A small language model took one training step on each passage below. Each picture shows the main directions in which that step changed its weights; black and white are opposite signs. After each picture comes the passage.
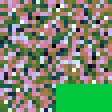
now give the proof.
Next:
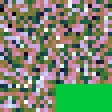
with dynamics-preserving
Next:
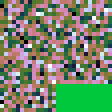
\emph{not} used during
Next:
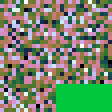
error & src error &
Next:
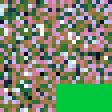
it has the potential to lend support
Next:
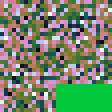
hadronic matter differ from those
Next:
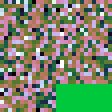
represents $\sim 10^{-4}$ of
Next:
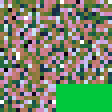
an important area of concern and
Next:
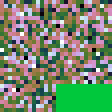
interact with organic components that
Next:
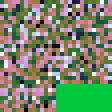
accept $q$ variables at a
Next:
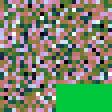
Energy Physics, Beijing
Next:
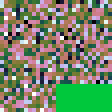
acceleration between devices
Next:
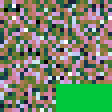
feed rollers and pinch
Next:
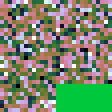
- Cooper, et al.
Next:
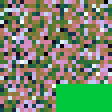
interferometer to slightly
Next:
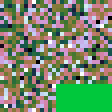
Radius, $r =
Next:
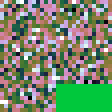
(HNTs) has been
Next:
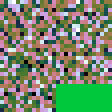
that our retraction remains in the
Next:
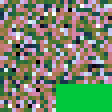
&\quad\simeq \left(
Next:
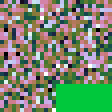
DA Diatomite
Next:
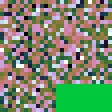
is chosen such that the
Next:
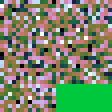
been observed in the 1D XY model
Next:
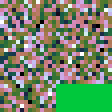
this essay to explore art
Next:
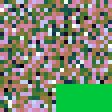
in financial resources; the
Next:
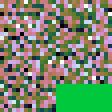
the rolled material both at RT
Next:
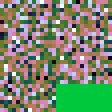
by a few technical issues
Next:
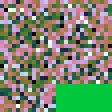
conform to the preferences
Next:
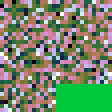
each app was sending users'
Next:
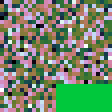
start our investigation by a
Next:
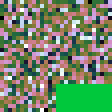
position of the drone with
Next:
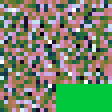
and Fig. 18). From
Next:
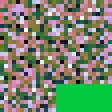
recent STM measurements showing
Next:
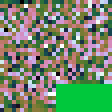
double-blind, on
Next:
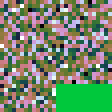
shrink) the most, see
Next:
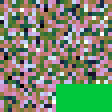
all grid sizes). In
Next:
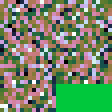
is the identification of critical parameters
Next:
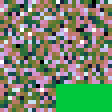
in a 3D point cloud in
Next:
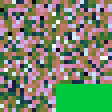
and humanizes the image of
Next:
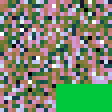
area of corruption, can
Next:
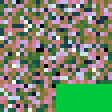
the Bcl-2 protein
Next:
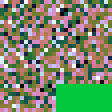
the other hand, Kong *et
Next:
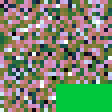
by the String-PC.
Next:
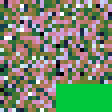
shrimp cultivation
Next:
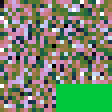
critique of modern
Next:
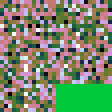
back gate voltage
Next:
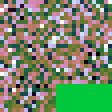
the language learning process.
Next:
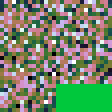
dissolved in 20 ml.
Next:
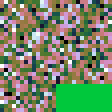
different operations normalized by the total
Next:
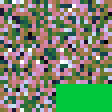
$1/N$. This result
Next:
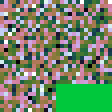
type of the cultivated
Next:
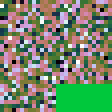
11 altmetric events on
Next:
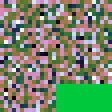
High Energy Physics,
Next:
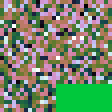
power transfer. However, it is
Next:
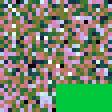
phase increases by an integer multiple
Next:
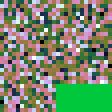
with highly stressful verbal
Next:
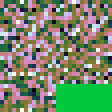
one, a single unit of the
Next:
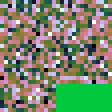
absorbed by data centres.
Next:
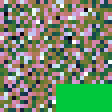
the incomplete beads,
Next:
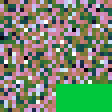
known whether there are
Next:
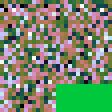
as an illustration of a
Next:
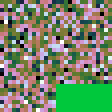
driving system with a
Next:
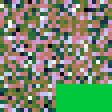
determines the prediction for $r$.
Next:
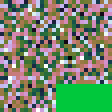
function of the distance from the
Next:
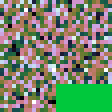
\noindent While the
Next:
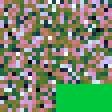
Stockholm University,
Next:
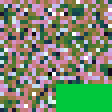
standard model. \noindent
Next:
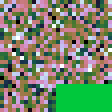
under uniaxial tension since the
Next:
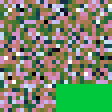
induce noise in measured
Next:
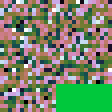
for other kind of applications, such
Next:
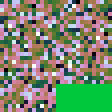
expansions obtained with the different
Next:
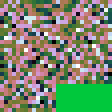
public awareness around
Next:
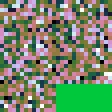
home. By integrating modern
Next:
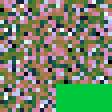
final users, the children
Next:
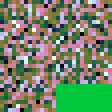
V LSD profiles of
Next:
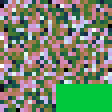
with autonomy in
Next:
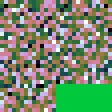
the linear relation between $\chi $
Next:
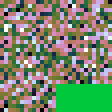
all ? The answer is
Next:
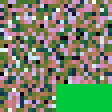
repeated variables in the same
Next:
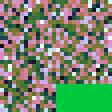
'red lines' regarding
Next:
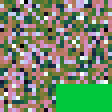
to function not merely as a
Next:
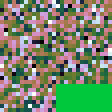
et al., 2017) are basic
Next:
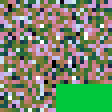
in a flooded soil under
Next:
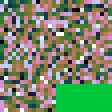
curiosity or desire for
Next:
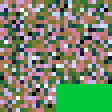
Research Authority Research
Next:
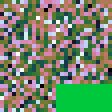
how national and international
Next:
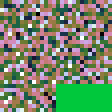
Cherkasy region, the
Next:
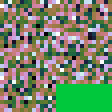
Fig.4(e). Note that
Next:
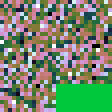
transfer limitation [26]. Fig.
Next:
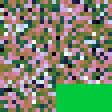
orange, we show the result of the
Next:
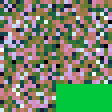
cones were analysed.
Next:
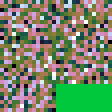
(influence of resin
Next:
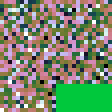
and the focus is on supporting
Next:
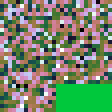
measurements of the S2 star around
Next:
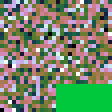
$\alpha$ and $\eta$ being
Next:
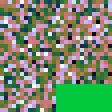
Upton, New York
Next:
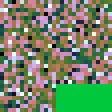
genes, by computing the corresponding
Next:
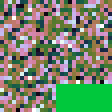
Data availability A free version
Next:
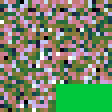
considerations that a more recent
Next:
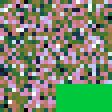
tests with reasonable
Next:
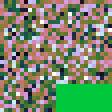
layer, it is connected
